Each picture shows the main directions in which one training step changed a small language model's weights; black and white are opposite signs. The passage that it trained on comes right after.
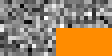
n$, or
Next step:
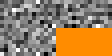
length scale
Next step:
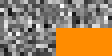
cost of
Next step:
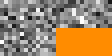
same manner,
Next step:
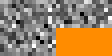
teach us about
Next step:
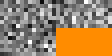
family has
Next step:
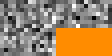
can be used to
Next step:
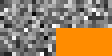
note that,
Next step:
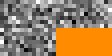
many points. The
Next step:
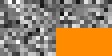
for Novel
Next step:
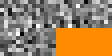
cost per
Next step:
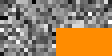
condition $c
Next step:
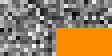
f is continuous
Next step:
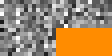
Phys.\ B
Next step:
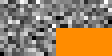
identification in
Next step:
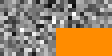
used in the
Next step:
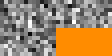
But such
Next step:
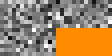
performance has been
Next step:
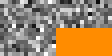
the second author
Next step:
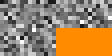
in the conditional
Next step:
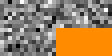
shows the bounds
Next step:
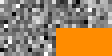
= -\langle
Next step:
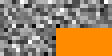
the points with
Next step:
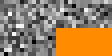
and symmetry
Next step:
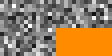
binning from
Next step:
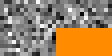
bounded real parameter
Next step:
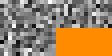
the help
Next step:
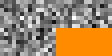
volume of
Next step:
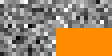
this is given by
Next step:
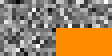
the choices
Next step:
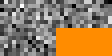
on food
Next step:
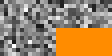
been designed
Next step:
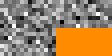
which is important to
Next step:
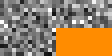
dealing with
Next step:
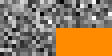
a subspace
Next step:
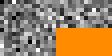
same recursion
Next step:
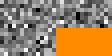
this section, we
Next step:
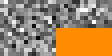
to obtain the
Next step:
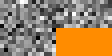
and $P$
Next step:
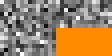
are trained to
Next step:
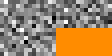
to the formation
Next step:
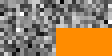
node A to
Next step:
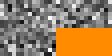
modes: they
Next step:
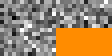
taking the
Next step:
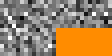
which has been
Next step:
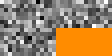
we write
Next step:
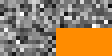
node sets
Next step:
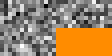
d\theta \
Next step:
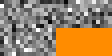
the fields.
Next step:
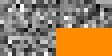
or essential
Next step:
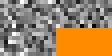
the 1D
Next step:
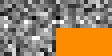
compared with the
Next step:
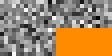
its balance
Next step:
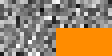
of this study was
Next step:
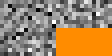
mind that to
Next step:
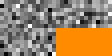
initially takes
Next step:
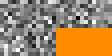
in its standard
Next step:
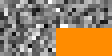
they form a new
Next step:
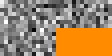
optional GRE
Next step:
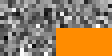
first split at
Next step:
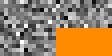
this reason
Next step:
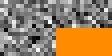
to it, where
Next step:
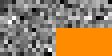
odd integer
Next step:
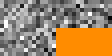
functional} and
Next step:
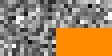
The asymmetric
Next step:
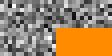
binary into
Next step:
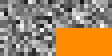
at the top,
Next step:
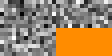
the primary
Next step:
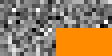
modified by
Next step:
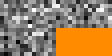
\d y
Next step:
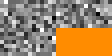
to search for
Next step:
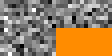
8 (right
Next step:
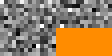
shown in figure
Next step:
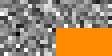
test we search
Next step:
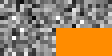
We sampled the
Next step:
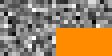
not be able
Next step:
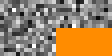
explore the
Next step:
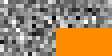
to ensure
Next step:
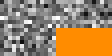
method is based on
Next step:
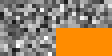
l \in
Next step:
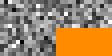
and determines
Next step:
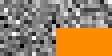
fitted with the
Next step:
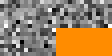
sunt de
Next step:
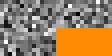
are clinically
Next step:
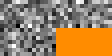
counts the
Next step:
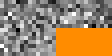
type invariants
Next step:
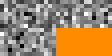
practice has
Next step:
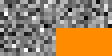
while that for
